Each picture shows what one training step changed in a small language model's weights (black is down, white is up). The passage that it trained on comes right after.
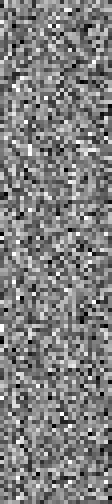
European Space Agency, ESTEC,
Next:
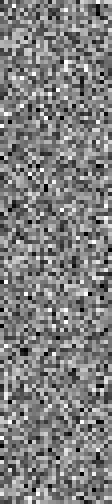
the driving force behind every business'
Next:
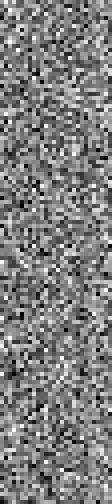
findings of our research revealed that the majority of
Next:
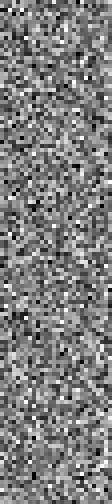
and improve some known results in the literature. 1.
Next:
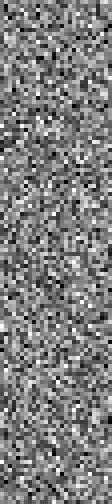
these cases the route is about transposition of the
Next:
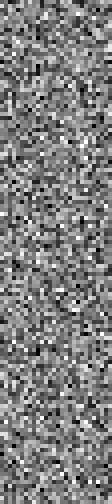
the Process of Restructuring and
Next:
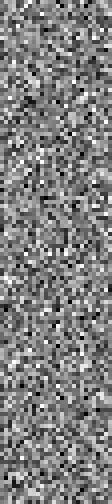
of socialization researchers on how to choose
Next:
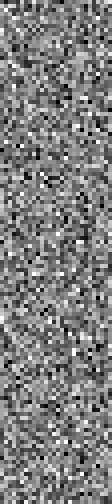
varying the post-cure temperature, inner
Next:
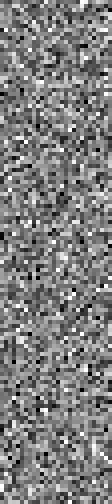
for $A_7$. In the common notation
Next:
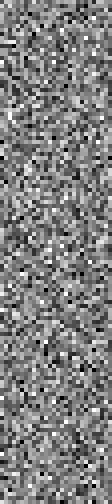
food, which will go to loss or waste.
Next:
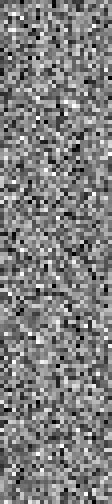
[ADP Army Doctrine
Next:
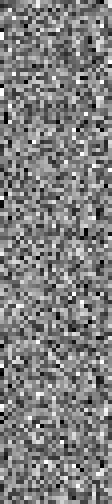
converged for this limited parameter set, they were
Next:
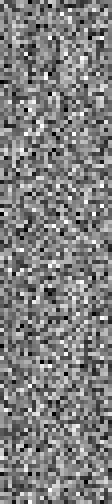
into MoRE2; this approach is now being
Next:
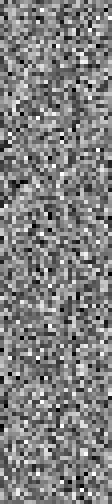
face **precarious residence and
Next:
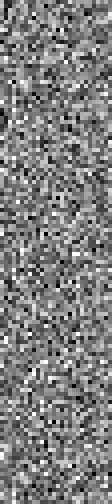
steps of 100 $\mu eV$. A
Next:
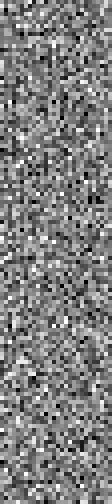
as well as Walden product [42].
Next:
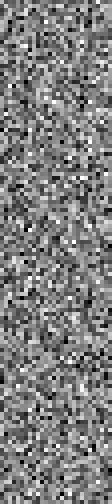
Let us consider the renormalization of this model in
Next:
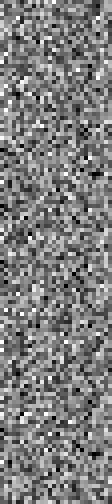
organic molecules. Therefore, in order to
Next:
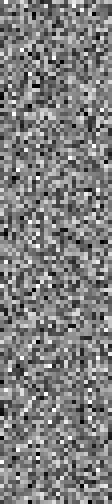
very difficult to learn terms if it is not clear
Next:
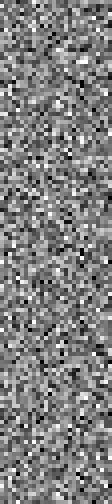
of the horizon is forbidden by
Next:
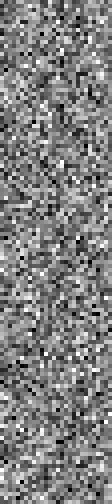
introduced the energy gap \begin{equation} \Delta
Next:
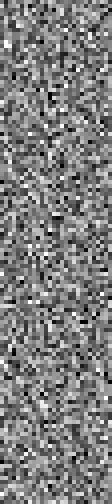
distinguishable with use of odour
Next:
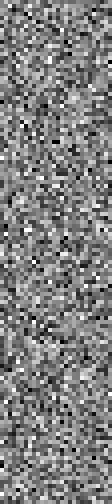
(3) Simultaneous relationship between transformational
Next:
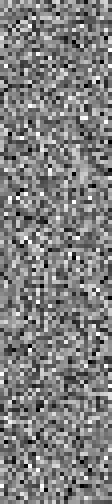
along the half-system. This approach requires
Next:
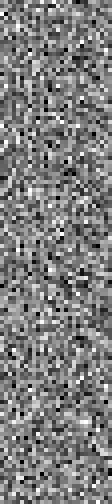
estimate of chemotherapy response in this
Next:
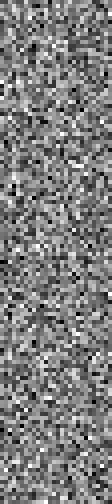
0.70 across classes. Validation
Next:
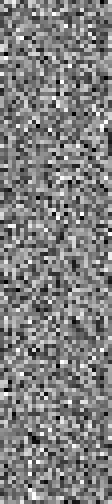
eating independently, managing finances,
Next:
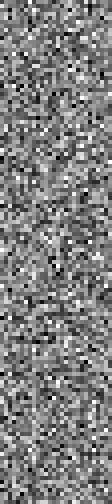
L.; Inostroza, L.;
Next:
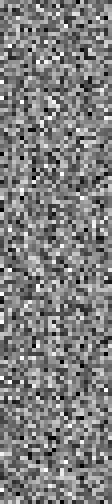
coauthored more than 50 publications: 24
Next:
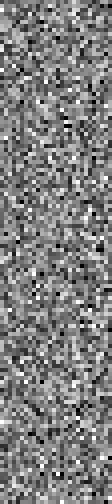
tool wear. For Titanium machining
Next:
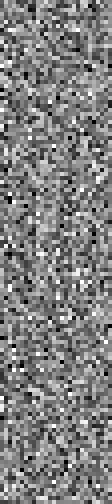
H_{max} on the field strength B . These
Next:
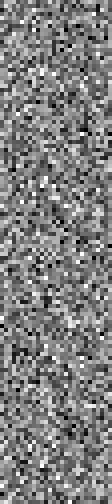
recorded as the minimum amount of inhibitor
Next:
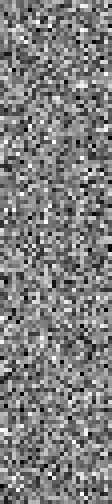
approach. Solutions to initial value problem of type
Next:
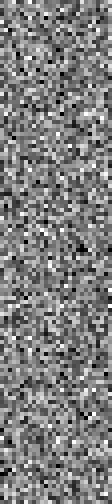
living traditionally related to the use of
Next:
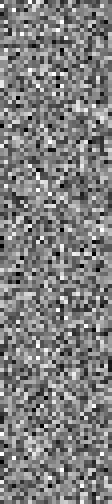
failure as well as hospitalization from other
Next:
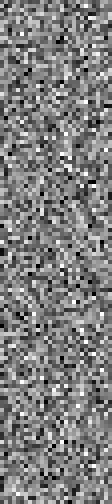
uniform system in the form of a charged sphere
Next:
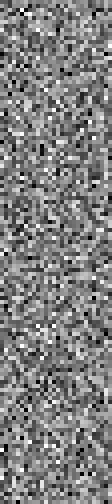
momenta at x move or accelerate
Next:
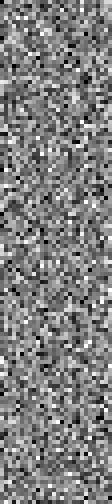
increasingly encompassing qualitative research
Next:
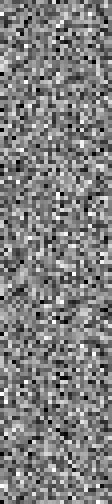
measure is an appropriate diet²². Each
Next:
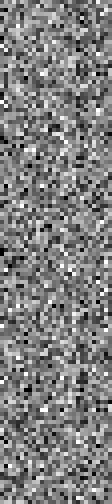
score was also applied to determine the severity of
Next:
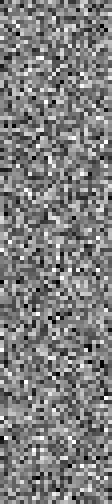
and sector dipole---there are only
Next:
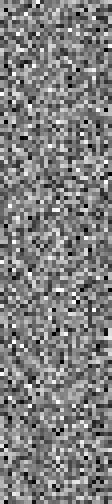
the city of Jerusalem is not
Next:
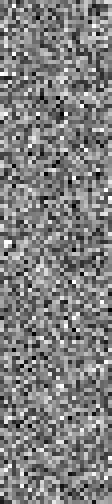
the optical band gap narrowing and PL
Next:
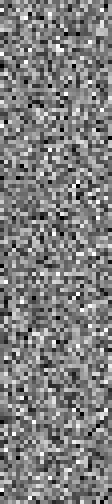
is a notably simple solvable equation, linear
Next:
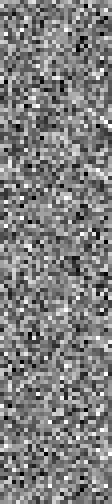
their specification, they would have support for our use
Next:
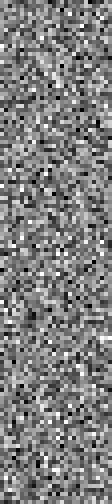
should have come in earlier to get the
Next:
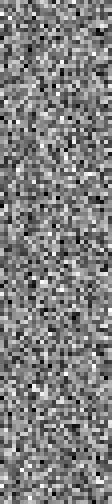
DWU is proportional to the
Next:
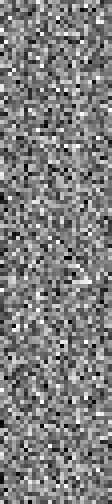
\mn} ) \bigg] \\ \nonumber
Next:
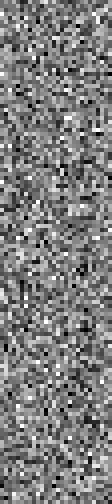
pupils-to-teacher ratio
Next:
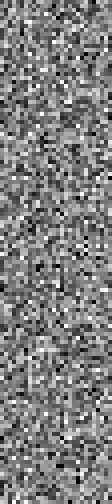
coherent dynamics of electronic spin clusters in
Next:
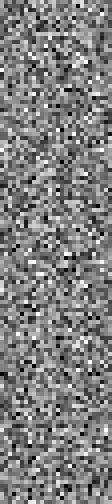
\beta)/2$.] The idea of
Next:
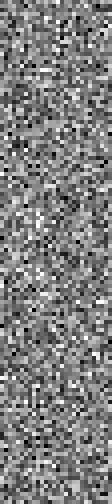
decay due to the spatial divergence of corresponding
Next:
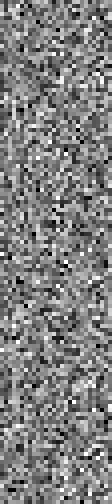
diamond is formed by applying the same
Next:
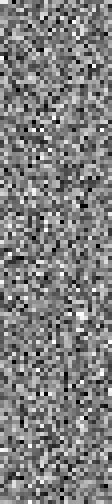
uncertainties as to whether the involved nuclear processes
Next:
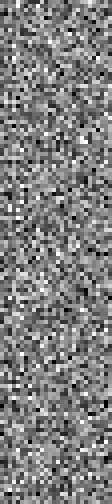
provide leverage to lock in the load
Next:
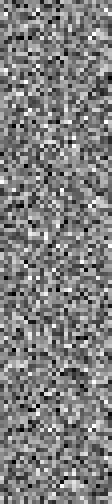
because people thought that this conversion would lead to
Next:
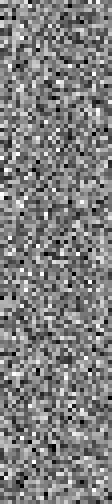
²spearman rank test Table 3 showed that
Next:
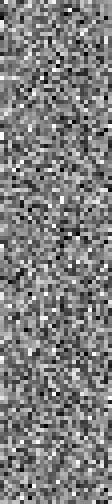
digital technology for education initiatives, especially those
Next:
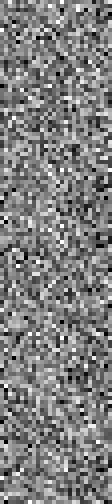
the center, one can infer that the
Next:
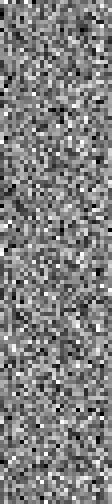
teacher training college To study desired
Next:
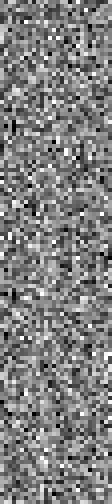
process with a constant contagion rate per
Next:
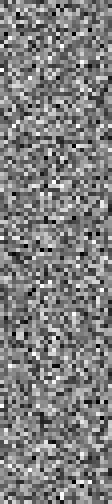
parameters are dimensionless.} \label{f1}
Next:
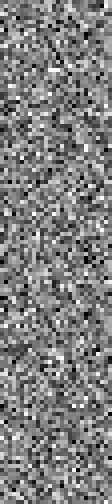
necessitates change. The sleep of
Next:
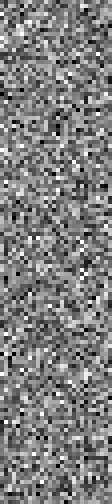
behavior in blood flow simulations. Fig.1
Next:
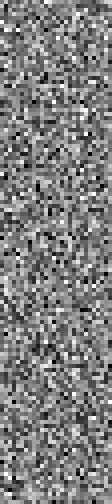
and deliver them to the Security Data
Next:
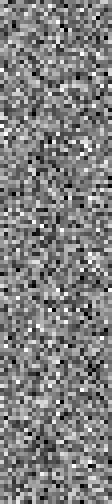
there is gap between STs and General
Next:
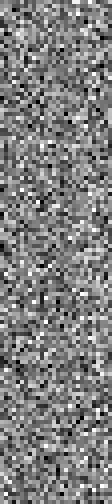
m_* \pm \nu$ will be a
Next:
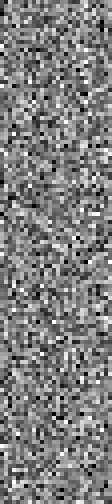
the Context-aware and Adaptive
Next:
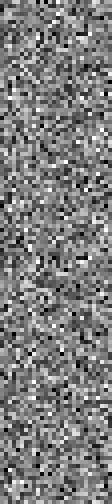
evaluated using the binary logistic regression
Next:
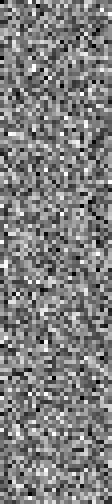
in athletes' thyroid
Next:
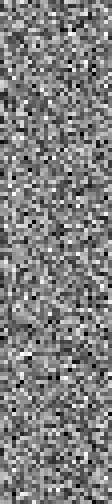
AND DISCUSSION The proposed
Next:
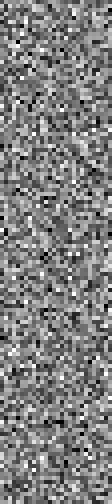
of the *S. varius* in
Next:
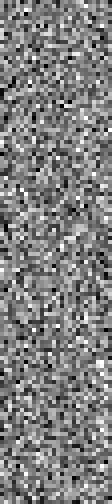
consists of 30,400 linear solid elements
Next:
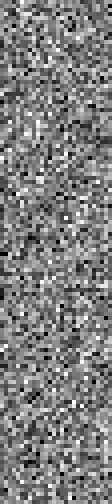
continuum (which gives rise to the emission
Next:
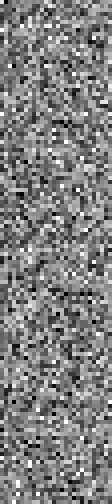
introduce the \textit{block representation} as
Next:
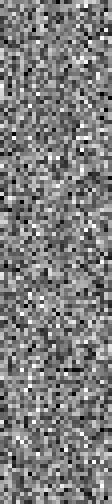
\tan\beta=3. \] Here
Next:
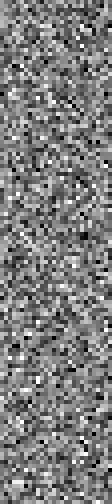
using the proposed GPA technique. The calculated
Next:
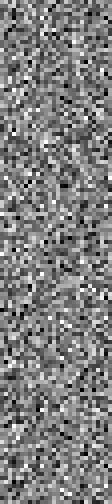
The characteristics of all the patients related to their age,
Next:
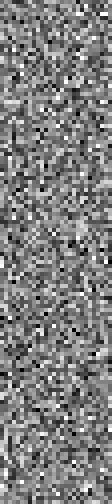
and induce significant internal forces. Therefore,
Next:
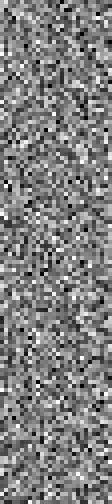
it is acquired at some stellar evolutionary
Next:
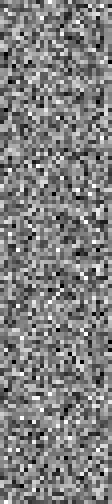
density functional subjected to constraints (chemical potential and
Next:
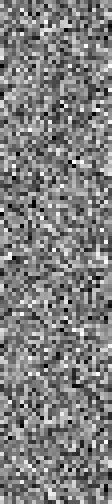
course both of the above equations admit the
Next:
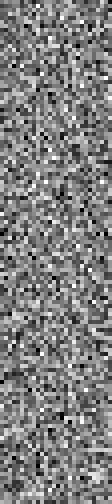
that the derivatives vanish on the
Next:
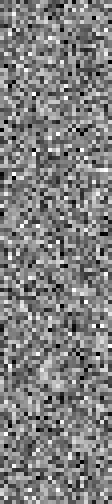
(IoT) has revolutionized the
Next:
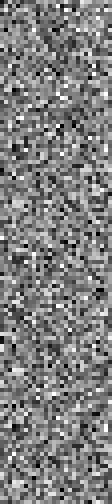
the implementation of the four predictive models are available at
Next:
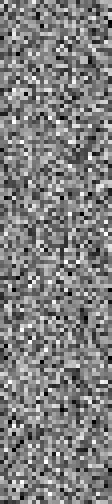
of the people on board. For this
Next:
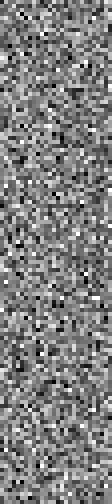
generated at the edge of the network, processing such
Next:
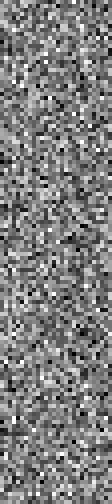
Dipl.Ing degree in Electrical
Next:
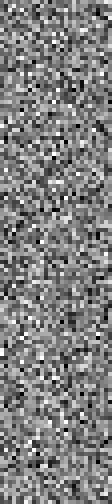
the cluster; the central circle is the
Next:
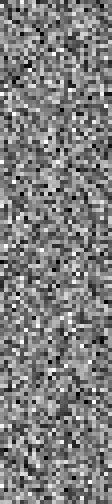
SHO. In particular, combining various
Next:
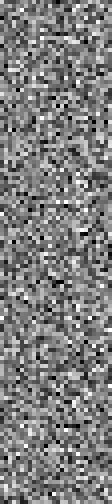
\end{figure} Consider a set
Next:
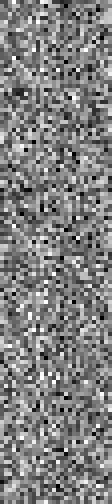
trajectories in the space of thermodynamic
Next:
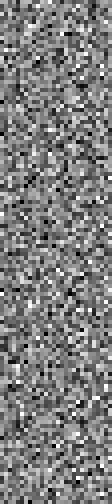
potential: \beeq H_{\rm pair} =
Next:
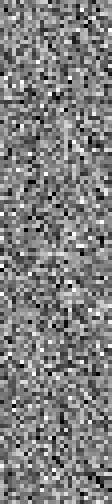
must be developed to integrate QKD in large
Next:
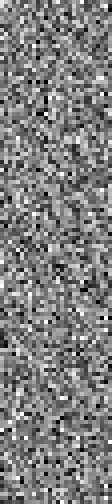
runs from August 22 to
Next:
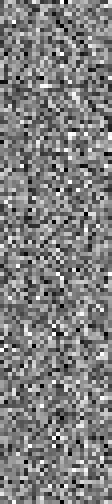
We can use Eqs.~\eqref{eb}
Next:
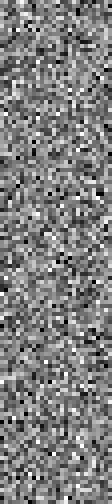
star (Basko, Titarchuk
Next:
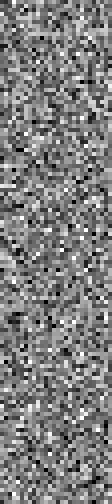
and growing conditions The experiments began in
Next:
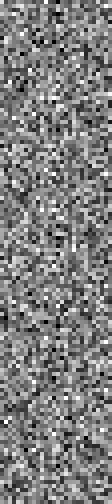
of the eye. Fig 2.
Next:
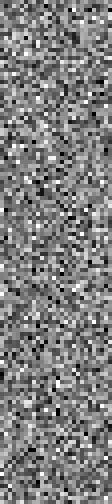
with the same $M$ and $\epsilon$, and
